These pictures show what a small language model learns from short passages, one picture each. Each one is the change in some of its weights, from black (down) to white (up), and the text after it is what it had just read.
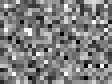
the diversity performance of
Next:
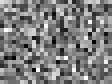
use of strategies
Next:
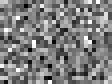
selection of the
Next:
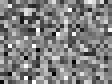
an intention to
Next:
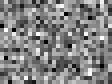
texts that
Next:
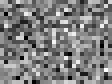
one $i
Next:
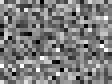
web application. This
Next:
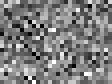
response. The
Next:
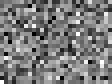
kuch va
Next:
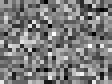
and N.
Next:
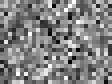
585 cells after
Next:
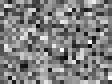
a solid
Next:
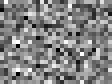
was taken out by
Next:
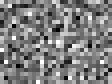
link between that specific
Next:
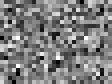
each individual case,
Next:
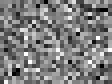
and sometimes
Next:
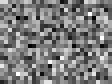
necessary for life
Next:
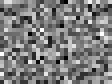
of circularity
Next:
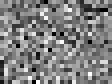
and cattle
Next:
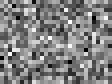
necessary even if AI
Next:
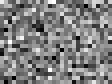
shift preference
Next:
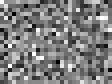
capacity to handle
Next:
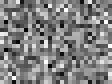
Moderate Key
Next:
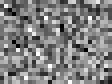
described in the
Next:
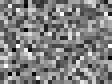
try to use
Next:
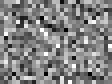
in this study -
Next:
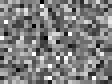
improvement, and the
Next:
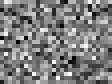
of the 5
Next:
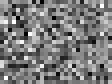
objects there are
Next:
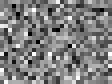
because they are designed
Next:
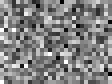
how outdated
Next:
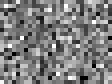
the nitrogen
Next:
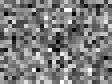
linear relationship between two
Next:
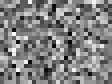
reactivity of
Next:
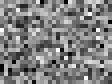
modern times.
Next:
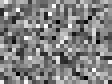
written in this
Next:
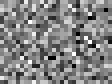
happens. The
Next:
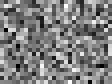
therapy and
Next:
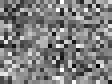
Apps: An
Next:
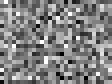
protected areas in
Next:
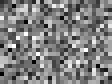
It is not
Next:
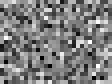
for the under developed
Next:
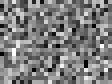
direction will be required
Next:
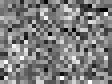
and compressive yield
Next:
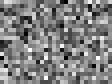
of surgery
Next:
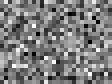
large extent have
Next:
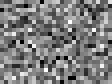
representing 2
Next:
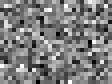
the former,
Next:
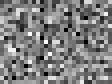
Milling is
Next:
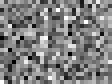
testing, evaluation,
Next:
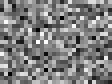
had an accuracy rate
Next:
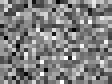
spring system
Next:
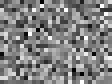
While Rank
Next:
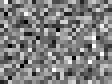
one loop is
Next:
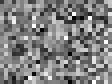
Obs &
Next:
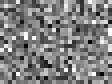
the Preferred
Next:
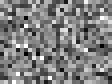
change in the industrial
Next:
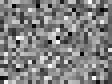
that either the
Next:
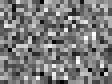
you submitted to
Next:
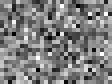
understand the effects of
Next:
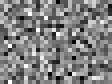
led to
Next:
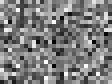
new cases of
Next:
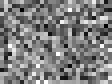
training program aided
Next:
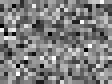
questionnaire shows that critical
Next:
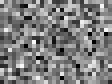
conflicts of
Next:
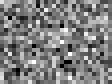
to be used by
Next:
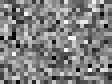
any increment of
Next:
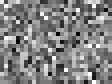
on smart grid
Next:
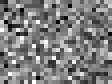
plots to
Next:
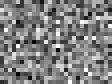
animal sources used
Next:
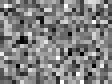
the same farm,
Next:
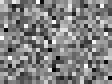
symptoms of either of
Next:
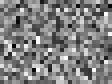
range of volume
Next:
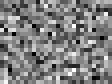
revealed that total
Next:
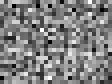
that allow the
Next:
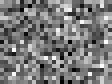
frequencies and
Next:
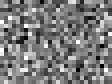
opposed to
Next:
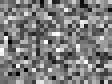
virtual simulation shows
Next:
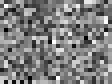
a distance of
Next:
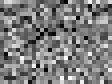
of modeling
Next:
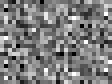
Steganography and
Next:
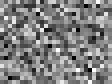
relative safety of the
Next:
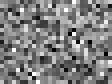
1 and 2 above
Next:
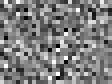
can effectively process
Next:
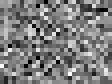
and to identify the
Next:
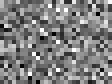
2: Research
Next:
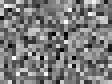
a public profile.
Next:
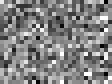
network architecture.
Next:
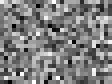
low as zero
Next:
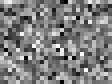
of system software in
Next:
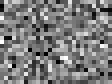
is based on a
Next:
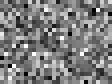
mixture was then
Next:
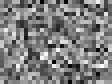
topic and studies
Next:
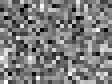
easy to
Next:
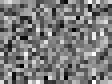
of North
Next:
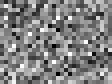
follow J.
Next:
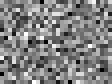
million bits
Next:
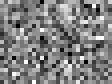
administration and
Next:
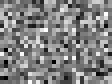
developing physical models of
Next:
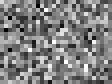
to the processing of
